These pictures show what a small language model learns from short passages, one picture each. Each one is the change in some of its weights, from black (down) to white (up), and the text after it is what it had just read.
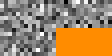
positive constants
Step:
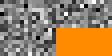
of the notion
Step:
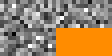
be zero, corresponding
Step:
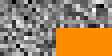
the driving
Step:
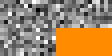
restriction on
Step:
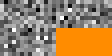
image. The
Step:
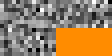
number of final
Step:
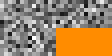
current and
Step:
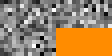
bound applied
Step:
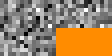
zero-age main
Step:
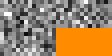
are upper
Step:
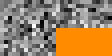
fields optimization
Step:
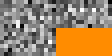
\text{ a
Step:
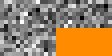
while the Sun
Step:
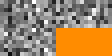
i \leq
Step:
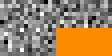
function of an
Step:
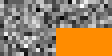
is, the
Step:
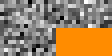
real reduction of
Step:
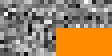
real scalar field
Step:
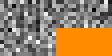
of Fig.~2
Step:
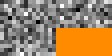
mixing with
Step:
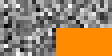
be dissimilar
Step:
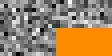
For example, for
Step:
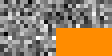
not affected
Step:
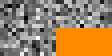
as biological
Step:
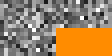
with respect to the
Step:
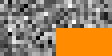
section along with
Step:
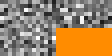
actions on
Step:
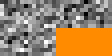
but restricted
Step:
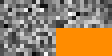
Prior work
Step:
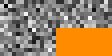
to the best
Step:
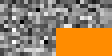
The extra
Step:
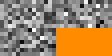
and $\varepsilon$
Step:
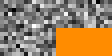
the $k$
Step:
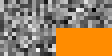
solution of the wave
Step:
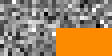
We find that the
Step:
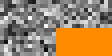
and then $$
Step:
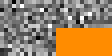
sections. In
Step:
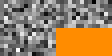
Writing the
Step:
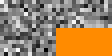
consequence of
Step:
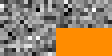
exclude even
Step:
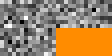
activates a
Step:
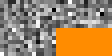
The inequality
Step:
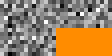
+ \hat
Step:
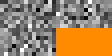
of signal and
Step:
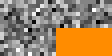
dual resolution
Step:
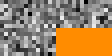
only in the
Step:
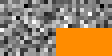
each flat
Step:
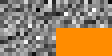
of setting up
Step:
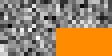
are expressed as
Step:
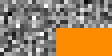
complete intersection
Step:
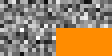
equivalent elementary
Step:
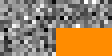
final example we
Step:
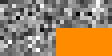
it has fixed point
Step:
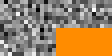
initial phase points for
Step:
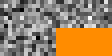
to} assuming
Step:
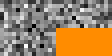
the contribution of
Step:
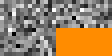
the Dutch
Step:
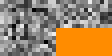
and questions
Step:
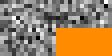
this case, it
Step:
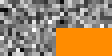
claim that this
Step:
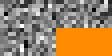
of 2 compared
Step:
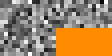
functions with the following
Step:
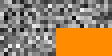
the thick
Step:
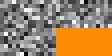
during the
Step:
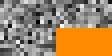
descriptions by
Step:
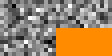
being the corresponding
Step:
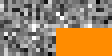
conditions for the
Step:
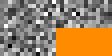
datasets in
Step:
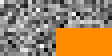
Julia set
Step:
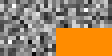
be computed through
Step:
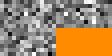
has a form
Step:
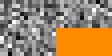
Suppose that
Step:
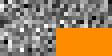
mass of an
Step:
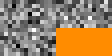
to the use of
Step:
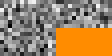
it is shown that
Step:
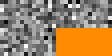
change sign.
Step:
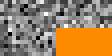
then along the
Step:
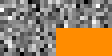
been shown in
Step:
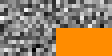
action of the
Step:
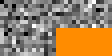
prosumers are
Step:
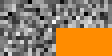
one of them
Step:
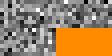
\hline &
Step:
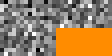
present results to
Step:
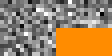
Therefore, by
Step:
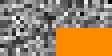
this set contains
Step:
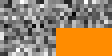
give special
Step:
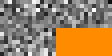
sensitive to
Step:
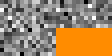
that dependency
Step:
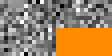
linear combinations
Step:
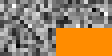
beam size is
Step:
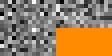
analytical methods
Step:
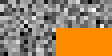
as defined in
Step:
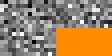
present work.
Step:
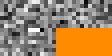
different 3-point
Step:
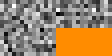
be used for the
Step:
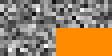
the allowed
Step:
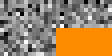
errors due to
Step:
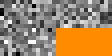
and the left
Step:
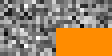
its survival
